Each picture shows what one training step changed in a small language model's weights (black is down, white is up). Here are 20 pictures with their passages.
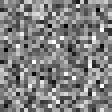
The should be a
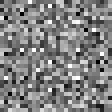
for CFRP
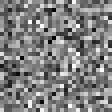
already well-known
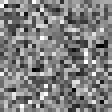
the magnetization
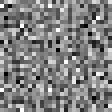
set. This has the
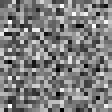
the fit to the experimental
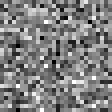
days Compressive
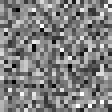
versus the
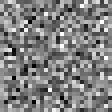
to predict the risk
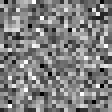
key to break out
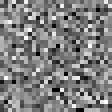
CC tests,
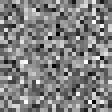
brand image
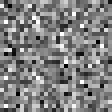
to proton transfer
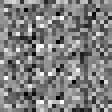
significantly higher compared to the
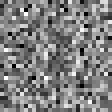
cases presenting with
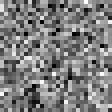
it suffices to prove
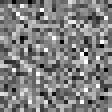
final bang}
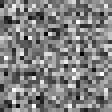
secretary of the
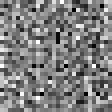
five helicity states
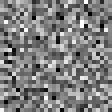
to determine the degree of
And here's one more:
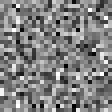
three spatial patterns of
